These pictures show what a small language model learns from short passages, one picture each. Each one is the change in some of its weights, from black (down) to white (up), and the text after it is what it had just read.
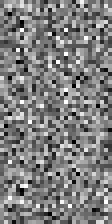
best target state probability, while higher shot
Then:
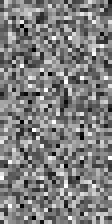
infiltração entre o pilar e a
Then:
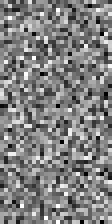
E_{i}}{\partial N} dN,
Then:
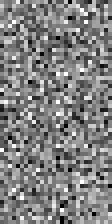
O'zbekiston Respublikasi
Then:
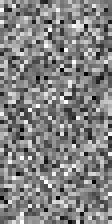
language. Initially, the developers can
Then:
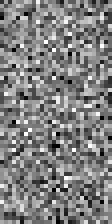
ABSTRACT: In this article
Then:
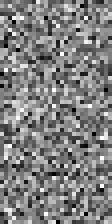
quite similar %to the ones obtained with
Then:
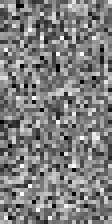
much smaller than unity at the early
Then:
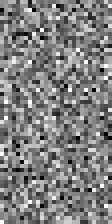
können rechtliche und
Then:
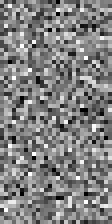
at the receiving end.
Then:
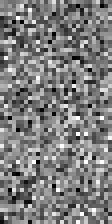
see the main view only (Fig.5)
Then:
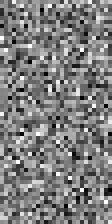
tadqiqotchilar tomonidan
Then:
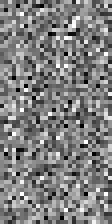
почве обострения
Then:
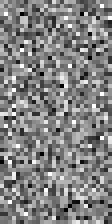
time (black line) as a function of
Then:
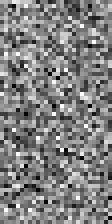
viața familiei Matei
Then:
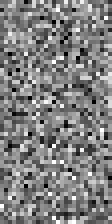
boshlarida Ko'kaldosh
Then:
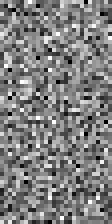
в окружающей
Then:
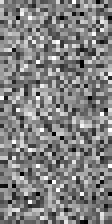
pekiştirmek gibi
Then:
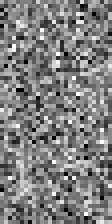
declare that they are relevant to the content
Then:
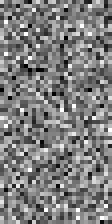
как внутренних, так
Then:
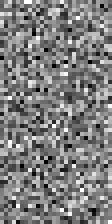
on figure 5. From this result,
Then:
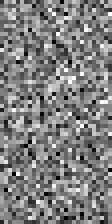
P Approximately 3 mLs of
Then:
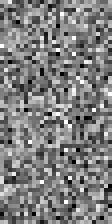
dan santun, tepat
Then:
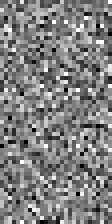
role: “We block for those who
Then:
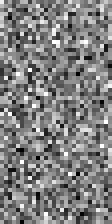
presented elsewhere [2]. The key
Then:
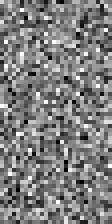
pedagogik ta'sirning
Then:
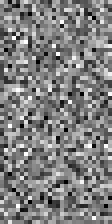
Join us in Ardgour
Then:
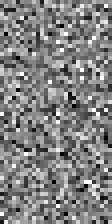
sorteio e, dependendo do
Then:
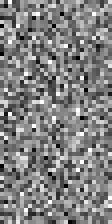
found in 88 grains. The summary
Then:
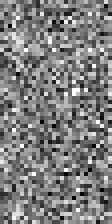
the legal competencies with which they
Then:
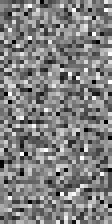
характеристик, а при
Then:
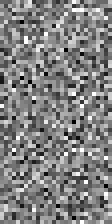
overlaid in a solid black line and
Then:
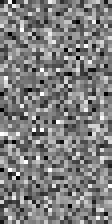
az Egyesült
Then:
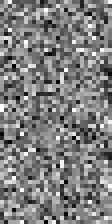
персонажами; -
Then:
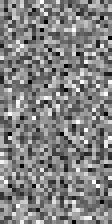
This is due to the fact that, under the
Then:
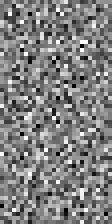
chiqishiga peshqadamlik
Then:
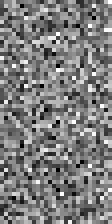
місяць після
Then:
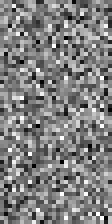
engolido pelo novo e
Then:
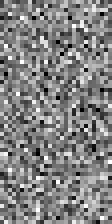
assess model performance. Lastly authors
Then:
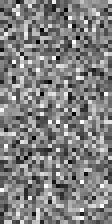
and informs about the abrupt changes
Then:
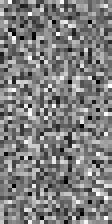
(On the 'Where are
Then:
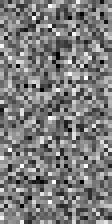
него ответственности за
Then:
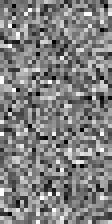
had stage III and stage IV
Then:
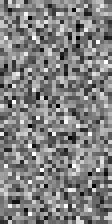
represent the external and internal relative momenta
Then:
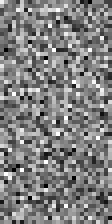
should admit the existence of a
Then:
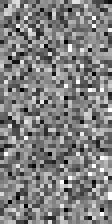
Marzo 1867. Seguasi
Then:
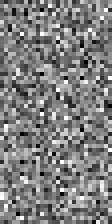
ishlash” kabi statistik
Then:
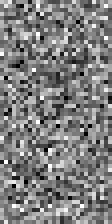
voltage position of the conductance
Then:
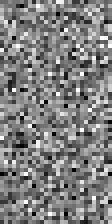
$d_L(z)$ from the
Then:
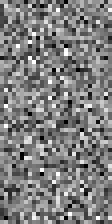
o conceito de Receita
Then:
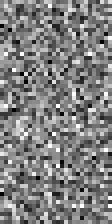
the residuation on is dual to
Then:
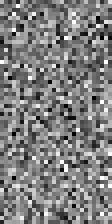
$m$ cells. We denote
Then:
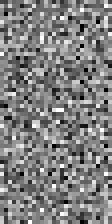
qor, yolqin,
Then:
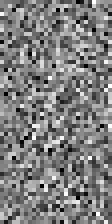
statistical tests, a p value less than
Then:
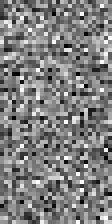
sulphosalicylic acid.
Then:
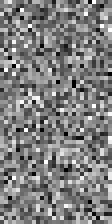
viewed as ongoing relational
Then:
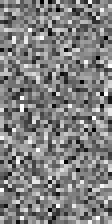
Bugungi kunda global
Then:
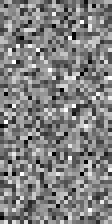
in Construction", fifth
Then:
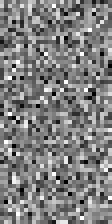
in \cite{hydrogel}.
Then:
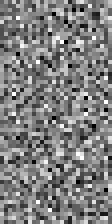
RapidIO cluster 2.
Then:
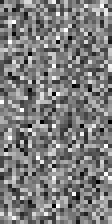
como fatores de riscos associados a
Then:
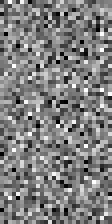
3. SAR fiziki
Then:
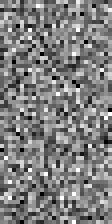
interaction could account for the much larger increase in the
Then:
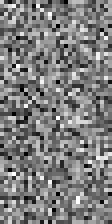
belgilab qo'yish;
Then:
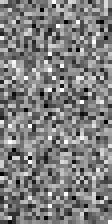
with respect to $q \, (>0)$
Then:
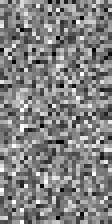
the receiver can cut-off the
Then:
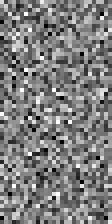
and decomposition strategies.
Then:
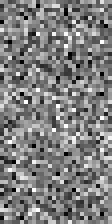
In Fig.~12 we superimpose a 6
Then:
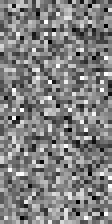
spectroscopic catalog lists
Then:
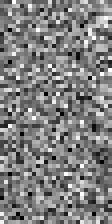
Boogert, A. C.
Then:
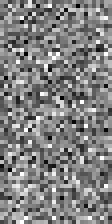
grant of the President of the
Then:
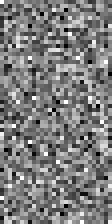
galaxies, and blends, will
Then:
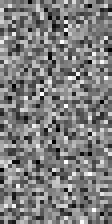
zarur hisoblanadi.
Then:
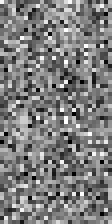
We did not consider the effect of gas
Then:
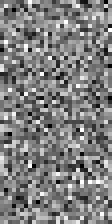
race (use Black or B
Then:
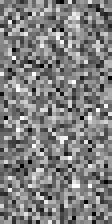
in the triple vector boson couplings
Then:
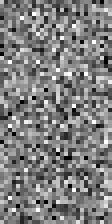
point for the construction of our model. We
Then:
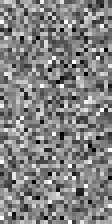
background of the service catalogues of the
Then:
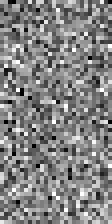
calculated the expected cosmological parameter precision
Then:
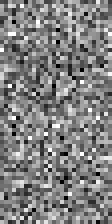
Pie chart showing returns and
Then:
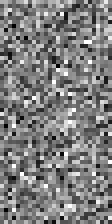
sequência didática em seis
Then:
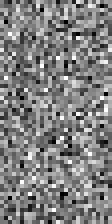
research questions were formulated to show the direction
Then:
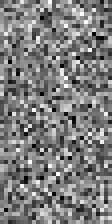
penerima bantuan)
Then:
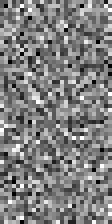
knowledge and good attitudes in
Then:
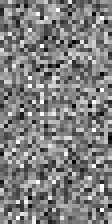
ne rend pas compte de la
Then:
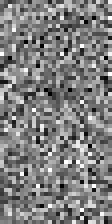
squeezed beams interfere at
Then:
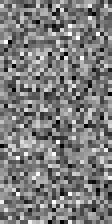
выдвинутых на
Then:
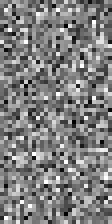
observed in \hgbr{} is much
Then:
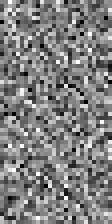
a peak in the MI phase at
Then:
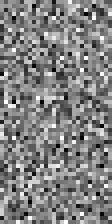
500 species interaction claims as
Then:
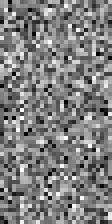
were in the age group of 20-30
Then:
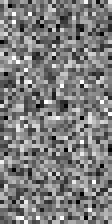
in choosing optimal movement paths
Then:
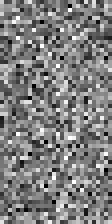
top of an AF backbone state
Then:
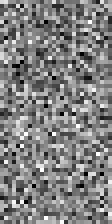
the study by observing the working in the
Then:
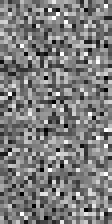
same magnitude; those within this unit cell are
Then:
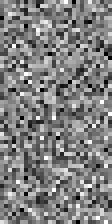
Data Lab database contains tables
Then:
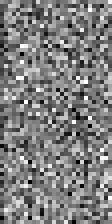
SC (or superfluid) state
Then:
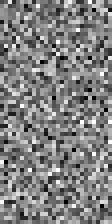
database of advertisements on a
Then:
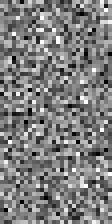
kuzatildi. Olingan
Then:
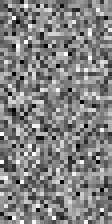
adjacent layers in these
